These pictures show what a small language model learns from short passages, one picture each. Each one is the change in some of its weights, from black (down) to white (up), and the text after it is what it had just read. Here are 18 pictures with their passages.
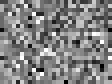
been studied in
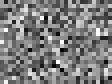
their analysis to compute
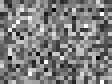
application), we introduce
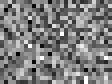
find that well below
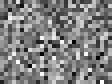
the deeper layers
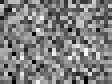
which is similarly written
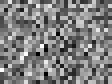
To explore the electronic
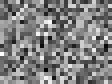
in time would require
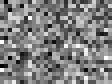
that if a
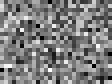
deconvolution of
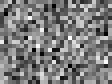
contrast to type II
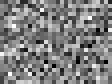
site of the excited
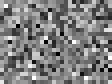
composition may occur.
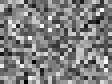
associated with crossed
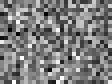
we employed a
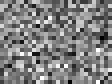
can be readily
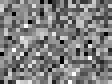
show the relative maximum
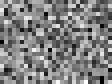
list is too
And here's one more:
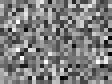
empirical function to estimate
